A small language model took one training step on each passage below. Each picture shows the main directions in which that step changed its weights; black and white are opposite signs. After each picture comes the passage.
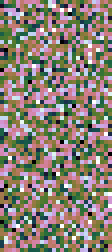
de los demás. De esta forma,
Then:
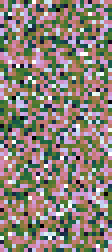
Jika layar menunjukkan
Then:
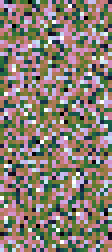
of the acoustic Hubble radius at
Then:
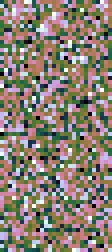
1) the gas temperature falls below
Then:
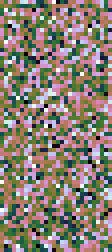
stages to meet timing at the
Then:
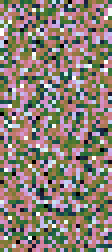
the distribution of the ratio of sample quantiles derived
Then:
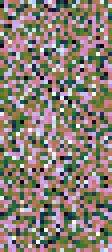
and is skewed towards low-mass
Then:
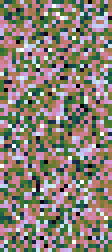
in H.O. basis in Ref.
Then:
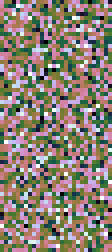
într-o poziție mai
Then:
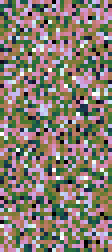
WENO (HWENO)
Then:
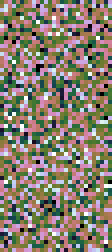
backward bifurcation in two 2-dimensional
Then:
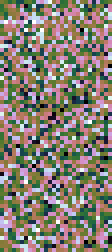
в комп'ютер і в такий
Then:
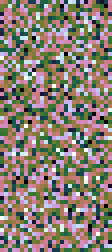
changes its size relative to the set point. This
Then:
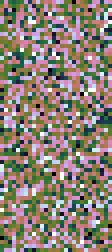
at the LHC. Such processes possess
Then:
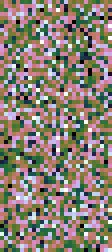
se pudo comprender el estado
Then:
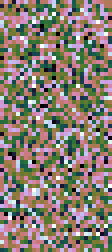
tidak hanya dipengaruhi
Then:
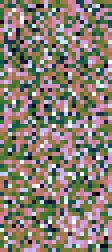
outlined $x - T$ phase diagram for this
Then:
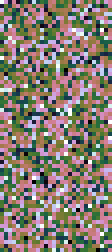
consider the case that $j=1$, for other cases
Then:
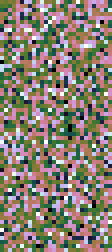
whose others elements of these two columns are zero
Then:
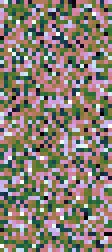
fields. So the theories T1-T6
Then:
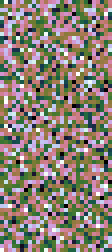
oqimlar shakllanmoqda,
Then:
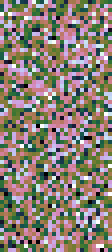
za mir, nenasilje i
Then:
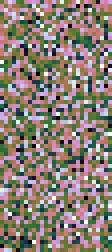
[K] on the $T$-ideals of
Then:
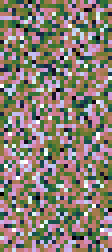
separately on its pairs of vertices, it will
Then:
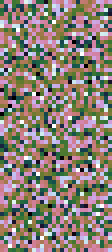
a leave-one-study-out
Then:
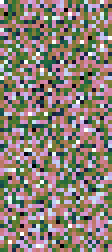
class of $Z_G^0(\s)$ such
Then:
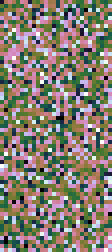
using state-specific orbitals reduces the
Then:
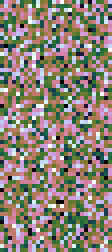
the careful manner of Church. We
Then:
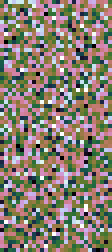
predicted here will be of importance. In the long
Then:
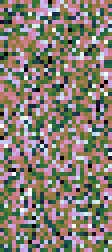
bescherming voor andere
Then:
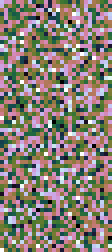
the artist's creative role.
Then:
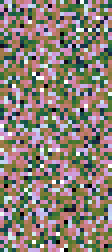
Bola tasviriy faoliyat
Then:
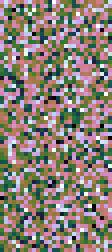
found and the size of that array are averaged over
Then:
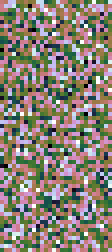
Murray II}). Combining the
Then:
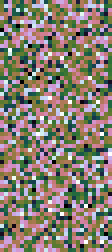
of Bilingualism*, 7(1),
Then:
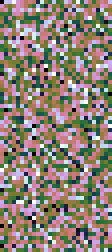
if masses of all three neutrino species are
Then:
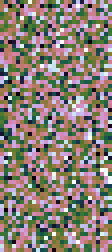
ionization rate coefficients tabulated by
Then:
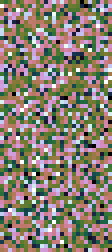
is the effective first-order PMA energy density that
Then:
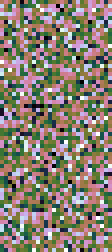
The gap values as a function of temperature are fitted
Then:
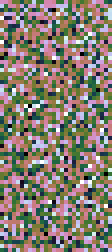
Sank Peterburg,
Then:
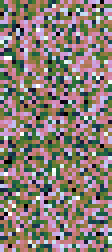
general position $\mu^{-1}_X(t)$ is
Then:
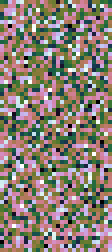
to solve the decision problem for the predicate
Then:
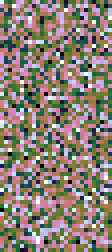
sampling method called p-refined Multilevel
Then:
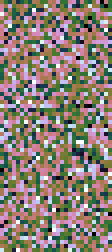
an additional velocity $v_0$ in
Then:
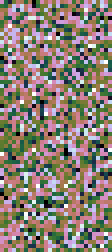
The result is provided on output, together with
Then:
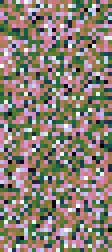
we find that $a'$ is positive for
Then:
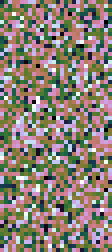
the residuals (the difference between predicted and observed
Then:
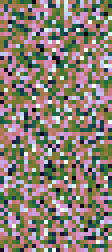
is limited by the available material for
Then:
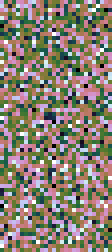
қилади”. Шу
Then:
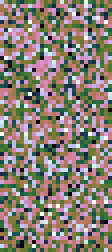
indices of the weakly converging sequence. The main
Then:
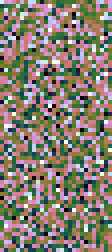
graphs and the 4-strong-vertex
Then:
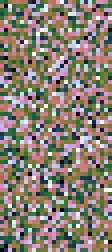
– bu o‘quvchilarni faol
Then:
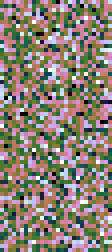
mean-field parameters are typically converged to an
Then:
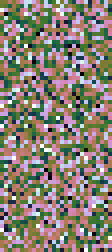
invariant linear equation \begin{equation}\label{e}
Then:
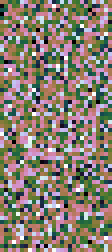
Then it follows from the last assertion of Theorem
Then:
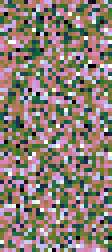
is a unital injective *-homomorphism.
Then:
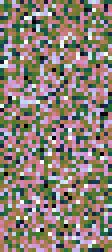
non-congruent modulo
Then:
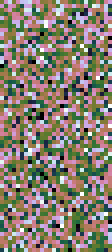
example, we treat the noise-free case.
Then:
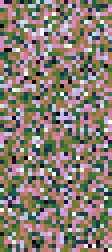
elements, Eq.~\eqref{tr_mat}
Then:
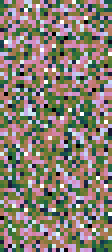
to estimate the travel latency cost function. To
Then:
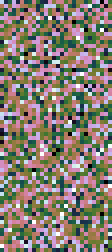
let $\xi$ be an arbitrary element from $K$
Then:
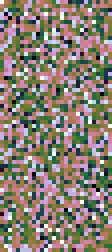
\begin{eqnarray} \nabla ^{\mu
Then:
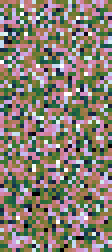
pair of antiparallel arcs. We apply
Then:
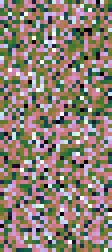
\cdot \delta_{2} \cdots
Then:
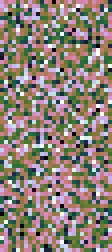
diffraction phase systematic due to
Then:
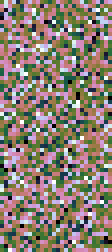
$G=(V,E)$ be a graph on the
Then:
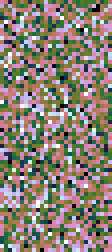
а близько 7 млн.
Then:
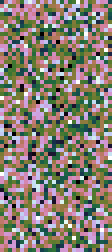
dimensionless parameter. It is important to note that this equation
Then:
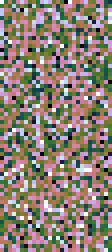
\fiz (q \fde (t
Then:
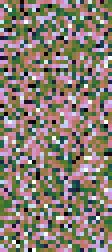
of the metric coefficients $g_{AB}$. Here
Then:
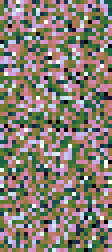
to be noted that we did not find any other
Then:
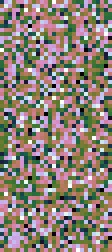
phase transition. Notice that due to the presence of
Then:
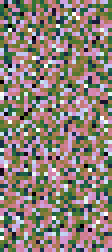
the white vertices in the component with two white
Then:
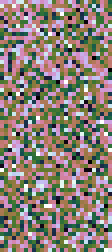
examples, we investigate parabolic
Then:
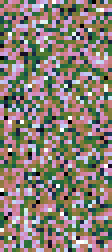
weights \eqref{multipleHermite}.
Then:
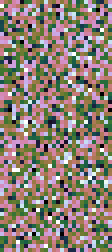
{\bf Proof.} Let us consider the integral $
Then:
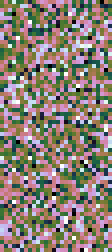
GHz in both figures. The upper bounds
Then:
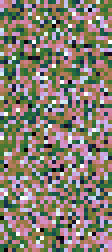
this distribution are also derived. Let X be a random variable
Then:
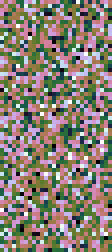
difference is due to the competition of the
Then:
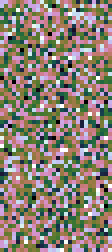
de protocolos de ensaios
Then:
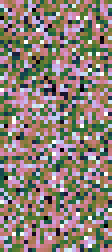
no longer monotonic. It is an interesting
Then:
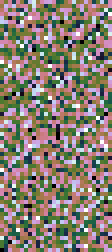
Praktische Relevanz
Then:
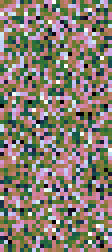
Then $\models \pi(a,b)$, and
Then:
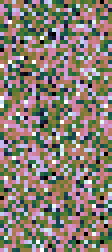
mais, tanto o Profissional,
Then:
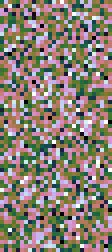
ta’sir etish kabi
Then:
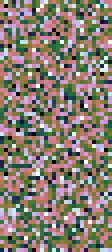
in $\mathbb{R}^d$ then $\dim
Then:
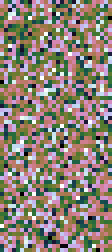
tags specification 18 #for processing
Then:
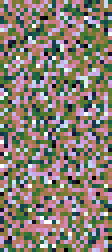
all non-zero $P$-positions of
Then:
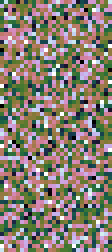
surface like, ruled or belong the continuous class
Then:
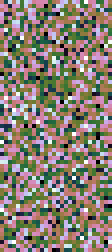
статье рассматриваются
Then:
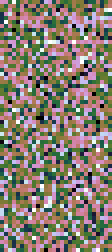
узагальнені» зміст
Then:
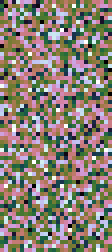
$t \neq 0$, In~fact, the
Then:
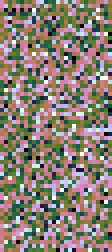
yet in certain specific instances the two may be
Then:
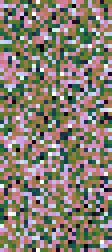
and a walk $X_j$ that
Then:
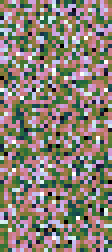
and Roads, that two large lenses and
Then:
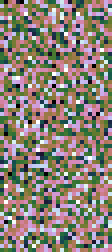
outwards, while ${\cal E}_{in}$ and
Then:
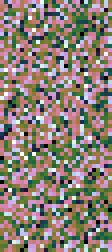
так? Волшебная палочка
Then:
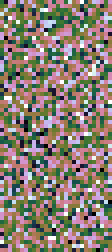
$l_i^\prime$ is undefined,
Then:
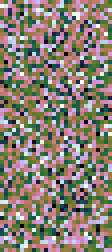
laser systems.[38] However,
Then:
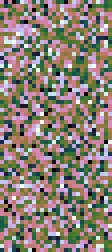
often crude - experience
